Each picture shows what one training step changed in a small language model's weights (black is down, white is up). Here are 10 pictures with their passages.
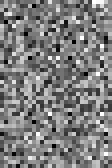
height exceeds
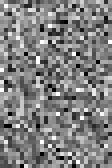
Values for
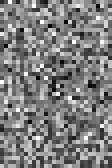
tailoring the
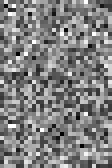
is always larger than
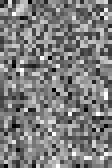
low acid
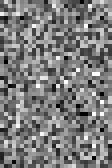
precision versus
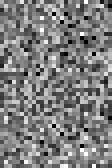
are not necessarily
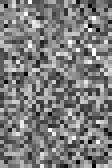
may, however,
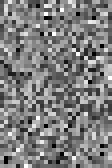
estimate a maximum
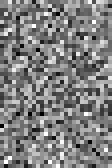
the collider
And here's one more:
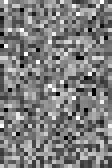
The VMR
